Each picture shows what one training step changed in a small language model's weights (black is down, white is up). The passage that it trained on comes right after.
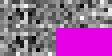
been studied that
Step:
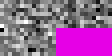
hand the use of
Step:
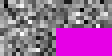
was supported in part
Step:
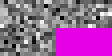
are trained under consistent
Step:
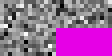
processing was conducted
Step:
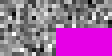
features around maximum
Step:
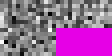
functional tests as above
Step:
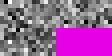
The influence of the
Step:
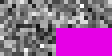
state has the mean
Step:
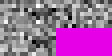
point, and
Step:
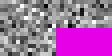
maize at
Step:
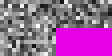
experimental. The latter
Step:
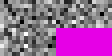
process were used to
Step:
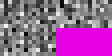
with meeting the
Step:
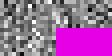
into coordinates in
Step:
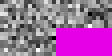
pressure, and
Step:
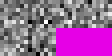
significant relationship observed between
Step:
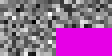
the dead
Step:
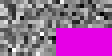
of bioactive chemical
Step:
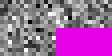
in turn further improve
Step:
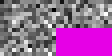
unit cell is
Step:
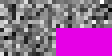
of two cations
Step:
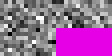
Three Areas
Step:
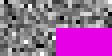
but also potentially reduces
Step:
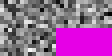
the Phase
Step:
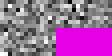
right-hand scale
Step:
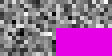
to achieve their changing
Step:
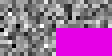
of linear switching
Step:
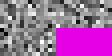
sensors are fabricated
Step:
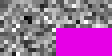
is triggered
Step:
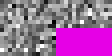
collective behavior in matter
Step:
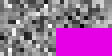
This measurement allowed us
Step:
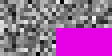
coordinate frame according to
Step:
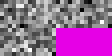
channel quality is below
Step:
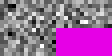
Rigging points
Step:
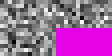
quantitative formulation of the
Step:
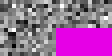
when $\beta$
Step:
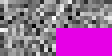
$\delta x =
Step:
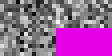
in the field are
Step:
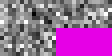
disk and replaced
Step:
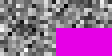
open access publishing
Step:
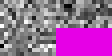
size of the matrix
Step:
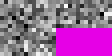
This leads to a
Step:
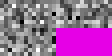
of seed stock in
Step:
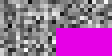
stellar evolution to stellar
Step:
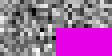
he studied at his
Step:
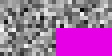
lowest value for
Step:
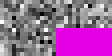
explicitly in the above
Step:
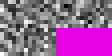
the output of the
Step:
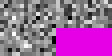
from ethanol
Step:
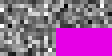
industrial participants (table
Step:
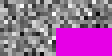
on students'
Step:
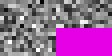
the second image,
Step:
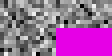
Ugo La
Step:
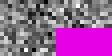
Percentage of
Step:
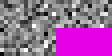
conference on
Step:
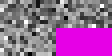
caching the initial
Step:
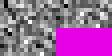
was also influenced by
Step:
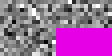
instance, based on
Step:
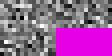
that they have no
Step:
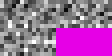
generalizable to
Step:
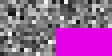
times with a
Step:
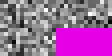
model yields a unique
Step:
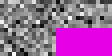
We refer in particular
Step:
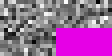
located at the
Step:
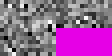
summarized. We
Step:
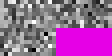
at the end of
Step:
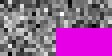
Starting with
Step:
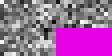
a convergent parallel
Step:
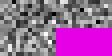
shape. In any
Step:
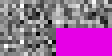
and Air
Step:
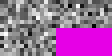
net force acting
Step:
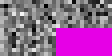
from the corresponding author
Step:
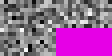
them before you plant
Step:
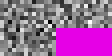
on the split step
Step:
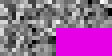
of support from
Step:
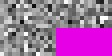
can look at the
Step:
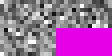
turns will be
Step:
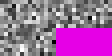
energy surfaces corresponding to
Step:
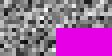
findings. In order
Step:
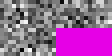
It is important that
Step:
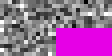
fact is that without
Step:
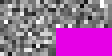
solar, dropping
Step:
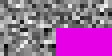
is able to increase
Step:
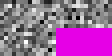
that created spacetimes
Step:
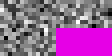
the automation software
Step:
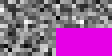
the interpretation of
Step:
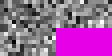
model. We show
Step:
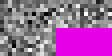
Tested on
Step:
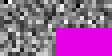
comments. The
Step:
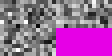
and one has to
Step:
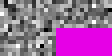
with metal,
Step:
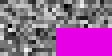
simulation of both the
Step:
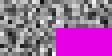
and modes of
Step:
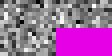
trace formula, developed
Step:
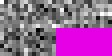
statistically the same.
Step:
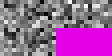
based on the
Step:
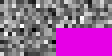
reports, EU
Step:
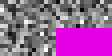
the complexity of
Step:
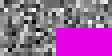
(Top of
